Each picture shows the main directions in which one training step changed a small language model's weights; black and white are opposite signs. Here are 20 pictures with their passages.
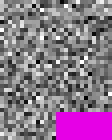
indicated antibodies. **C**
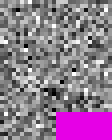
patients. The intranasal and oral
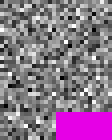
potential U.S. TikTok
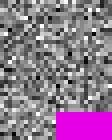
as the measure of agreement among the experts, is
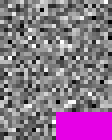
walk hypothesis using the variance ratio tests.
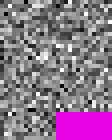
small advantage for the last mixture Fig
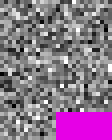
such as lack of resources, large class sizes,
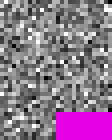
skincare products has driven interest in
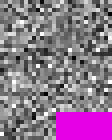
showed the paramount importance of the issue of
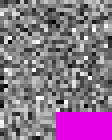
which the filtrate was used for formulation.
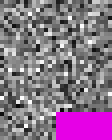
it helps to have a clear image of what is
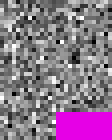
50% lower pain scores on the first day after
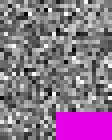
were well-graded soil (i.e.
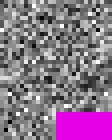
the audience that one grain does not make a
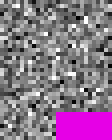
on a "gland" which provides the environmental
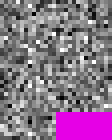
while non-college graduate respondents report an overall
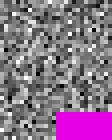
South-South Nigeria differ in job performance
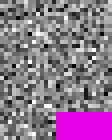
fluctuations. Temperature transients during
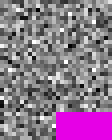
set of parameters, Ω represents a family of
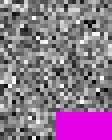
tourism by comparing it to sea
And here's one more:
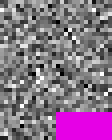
cryptography scheme using Grover's
